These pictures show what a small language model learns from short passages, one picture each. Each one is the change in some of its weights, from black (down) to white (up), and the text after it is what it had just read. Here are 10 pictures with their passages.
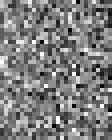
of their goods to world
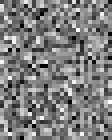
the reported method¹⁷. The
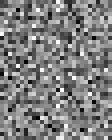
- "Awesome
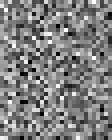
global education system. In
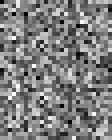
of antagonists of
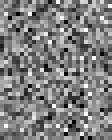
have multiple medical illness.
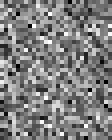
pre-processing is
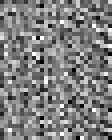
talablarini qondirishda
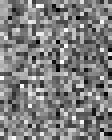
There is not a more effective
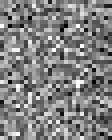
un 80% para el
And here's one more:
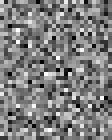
all the devices are dependent
